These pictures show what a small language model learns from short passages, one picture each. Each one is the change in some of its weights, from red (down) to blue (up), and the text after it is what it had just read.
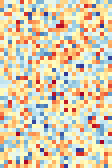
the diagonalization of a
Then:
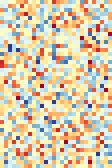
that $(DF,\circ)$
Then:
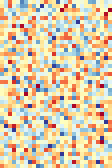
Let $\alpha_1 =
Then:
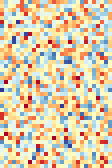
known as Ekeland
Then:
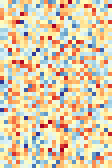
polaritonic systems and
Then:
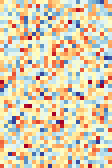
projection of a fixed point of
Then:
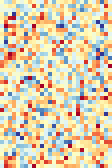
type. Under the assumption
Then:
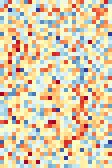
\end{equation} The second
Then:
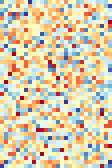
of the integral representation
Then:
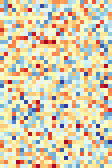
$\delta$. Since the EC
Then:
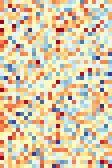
($\star\star$) that
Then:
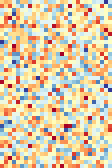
A\}. \] Consider
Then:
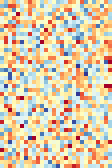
The calculated inequivalence
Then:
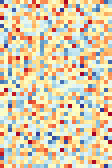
curves are, from right to
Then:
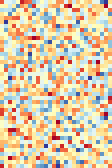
respect to the Galactic
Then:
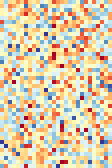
for any $\xi\in
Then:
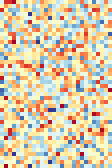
reliability model. In
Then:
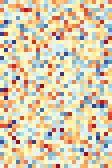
one or more hidden
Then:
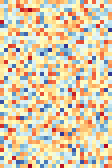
travel directly without
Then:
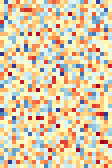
dynamics can be treated
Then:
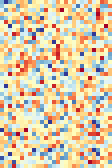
creators of this method
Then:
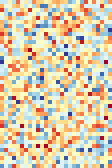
the equivalence of logic
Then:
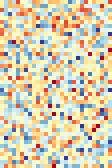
the discrete version of
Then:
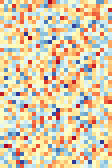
algebra $(X,\alpha)$ as
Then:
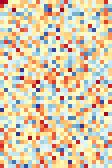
Jinting Wu,
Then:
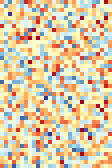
polynomials in the solutions of
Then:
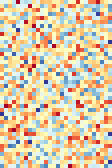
study the gap equation satisfied
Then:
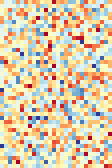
influence function for case
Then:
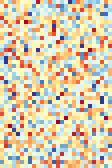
sinks of Berry
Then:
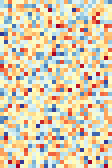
Sparsity, structured
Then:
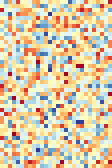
the impact of the
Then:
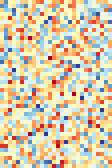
measurable set $B$
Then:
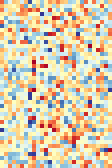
satisfying \begin{equation}
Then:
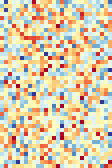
high energy bright states. The
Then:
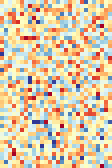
coupling efficiency
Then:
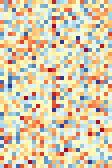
$N$ large enough and
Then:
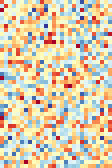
with an index, which is
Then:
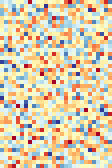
whose {\em support}
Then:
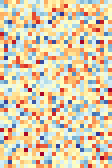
quantization axis
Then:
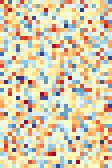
randomly oriented
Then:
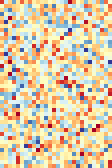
\cite{HB} and
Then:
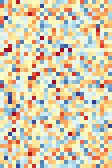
are trained for each
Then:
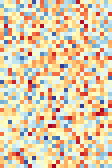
THz excitation,
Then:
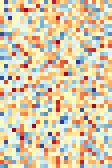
carries multiple
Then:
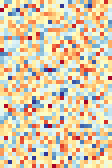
parametrized as
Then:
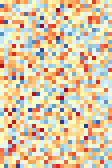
Voltage waveform
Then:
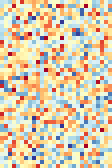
broader analysis of the
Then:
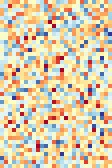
where $S_i =
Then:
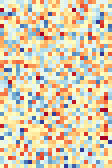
particular, our model explains
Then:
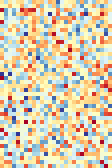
obtains $q<0$,
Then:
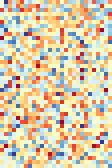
true as long as
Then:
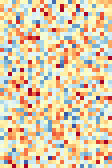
fixed projectile proton
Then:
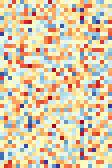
value function, when it is
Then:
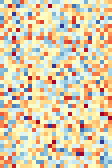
} \omega\in{\bf
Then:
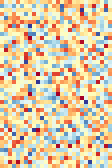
in Magnetic Thin
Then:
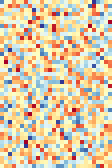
normalization and infrequent
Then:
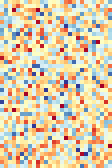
been of recent interest,
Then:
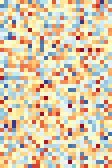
simple formula demonstrates
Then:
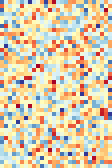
is small enough, Theorem
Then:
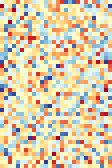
measurements $\textbf{q}$
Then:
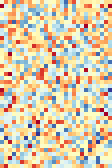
where \bq U_{\alpha
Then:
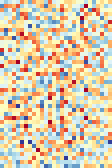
drawing on the small
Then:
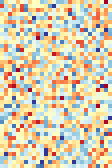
\varepsilon_1)$. We only
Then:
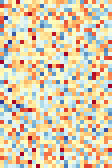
are systematically
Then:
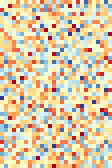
Energy and Matter,
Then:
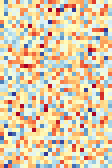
error circles around the
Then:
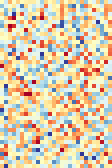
spectrum. Being
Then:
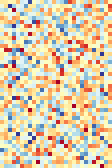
\sqcup G[f
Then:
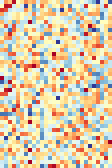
addition and multiplication. If
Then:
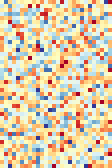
white dwarfs
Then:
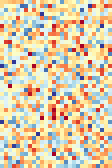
P,\leq\ra$, where
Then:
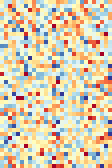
If independent random variables
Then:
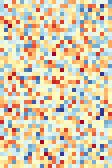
a ball. By the
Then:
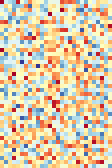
wanted position with the
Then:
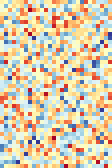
identification of nonlinear
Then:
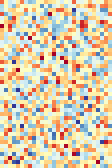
R_2 \circ \dots
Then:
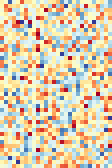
viii} edge
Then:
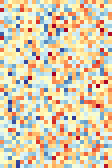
which contains $f$.
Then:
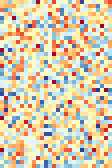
and such that the quantity
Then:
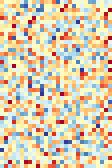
Let ${\cal M}$ be a
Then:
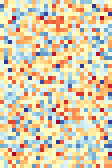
the assumed cluster
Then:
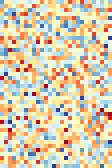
is that the presumed
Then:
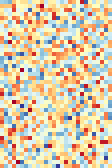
Consequently, we follow
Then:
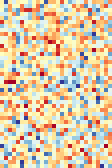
core. While these
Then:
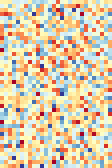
to twice the radius
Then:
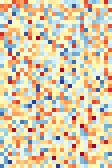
respectively. We can represent these
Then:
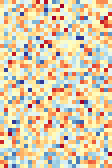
case of drops,
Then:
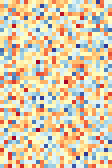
of important properties of
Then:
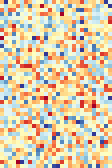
processed per second, which
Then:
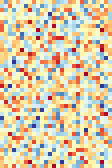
$\dim A\cap
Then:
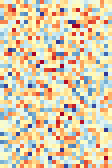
We note (see,
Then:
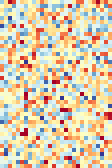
consider the following variant: for
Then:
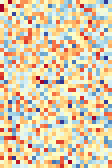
al. find explicit formulas
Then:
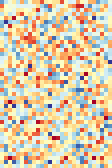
solve such problems using
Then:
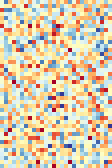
Current Science},
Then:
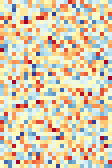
to a selection of
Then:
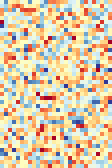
region in PDS
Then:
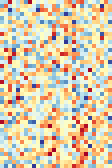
\end{equation} \noindent
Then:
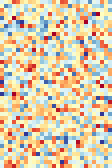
have recently been put
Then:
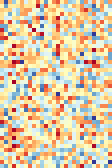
certain method to make
